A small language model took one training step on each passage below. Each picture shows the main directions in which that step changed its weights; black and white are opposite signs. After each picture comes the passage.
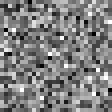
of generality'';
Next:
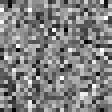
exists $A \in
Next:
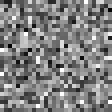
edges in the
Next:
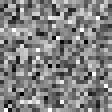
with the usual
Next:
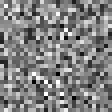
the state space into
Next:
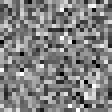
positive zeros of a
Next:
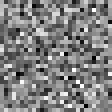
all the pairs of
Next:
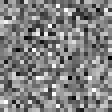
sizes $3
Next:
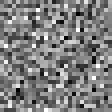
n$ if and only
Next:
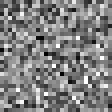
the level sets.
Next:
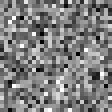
length 11 and
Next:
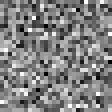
optical signals
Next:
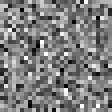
boundary. In particular
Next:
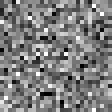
easy to
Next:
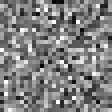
for any pair of
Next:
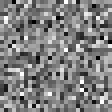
Kurose and
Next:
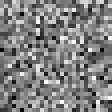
the norm at
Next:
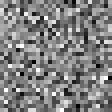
that $G$ has
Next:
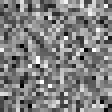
proof of the convergence was
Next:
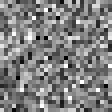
we only formulate for
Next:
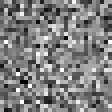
the equation is a
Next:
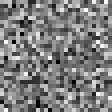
is certainly
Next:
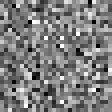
\red}$ be their
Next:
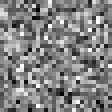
\leq {\rm
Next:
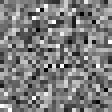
if $\det
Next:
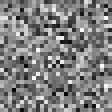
shows that the
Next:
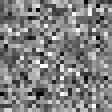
following strong version
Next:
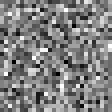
$\delta$ and
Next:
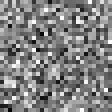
Here $t$
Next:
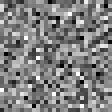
implies that ${\rm
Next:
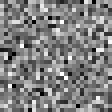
previous proposition,
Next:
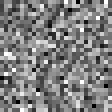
and $t$ is
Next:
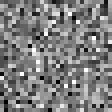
for all $j
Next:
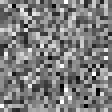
can be seen in
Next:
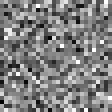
is creative.
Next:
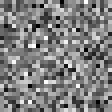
2-dimensional integer
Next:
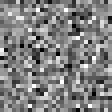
$\theta \equiv
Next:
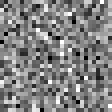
space (see also the
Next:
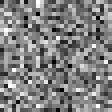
via a sequence of
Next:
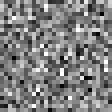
given smooth and positive
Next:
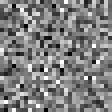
can be extended
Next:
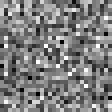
the representation spaces
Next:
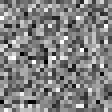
map is of generic
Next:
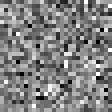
two different proofs,
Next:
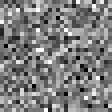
$v$. Define
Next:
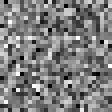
$k$ with
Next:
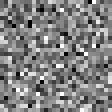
H}$ as the
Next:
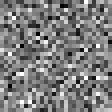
root subgroups
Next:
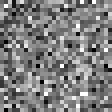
\right) *
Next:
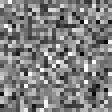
Foundation of
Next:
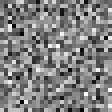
-\infty$. Set
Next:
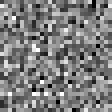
of papers which have
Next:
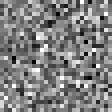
and sufficient for
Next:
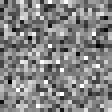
linearly on the
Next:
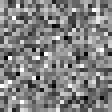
this trivial case,
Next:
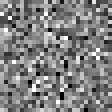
0$, we have
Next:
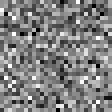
to zero whenever
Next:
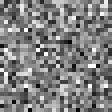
by an infinite
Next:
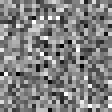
distributed random vector
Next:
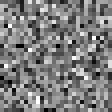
assumption of convergence.
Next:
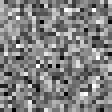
all $x \in
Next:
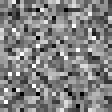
$\lambda$ such that
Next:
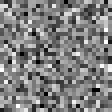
same is true for
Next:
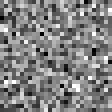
reduce to known
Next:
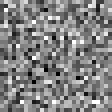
discussions with
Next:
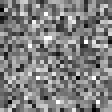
commutative free
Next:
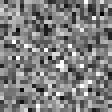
three fixed points = the
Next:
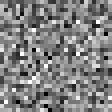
containing randomly
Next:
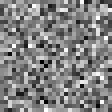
analysing and
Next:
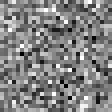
V explains
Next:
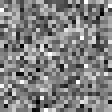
three dimensions.
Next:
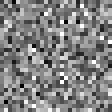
dual variable
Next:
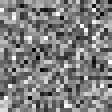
obey to the
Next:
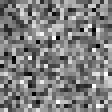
be a unit
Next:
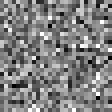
yields, similarly
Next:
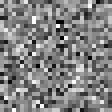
\and \and
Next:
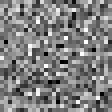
the canonical basis
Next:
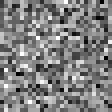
second one is a
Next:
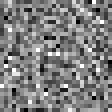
We can view
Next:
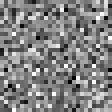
atlases for
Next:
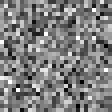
at time $t$
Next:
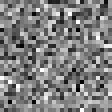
for $t >
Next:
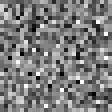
containing a fixed element
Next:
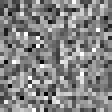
the overhead in
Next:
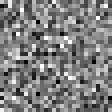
which are denoted by
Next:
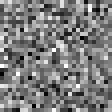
multidimensional case was
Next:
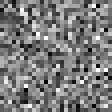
be found in the
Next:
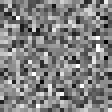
is known since the
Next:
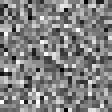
zero diagonal.
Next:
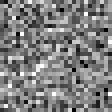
smaller excluded
